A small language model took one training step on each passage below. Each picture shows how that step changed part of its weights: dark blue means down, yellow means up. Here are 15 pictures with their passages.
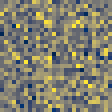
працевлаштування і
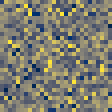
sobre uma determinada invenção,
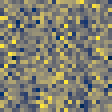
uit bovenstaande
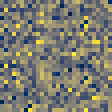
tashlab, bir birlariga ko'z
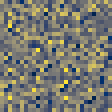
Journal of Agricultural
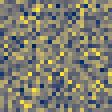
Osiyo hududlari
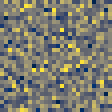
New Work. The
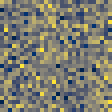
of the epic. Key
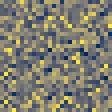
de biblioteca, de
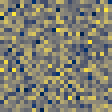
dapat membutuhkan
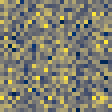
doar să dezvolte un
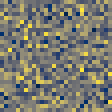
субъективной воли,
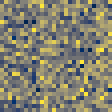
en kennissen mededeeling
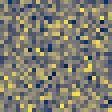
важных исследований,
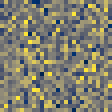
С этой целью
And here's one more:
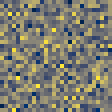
składane wobec
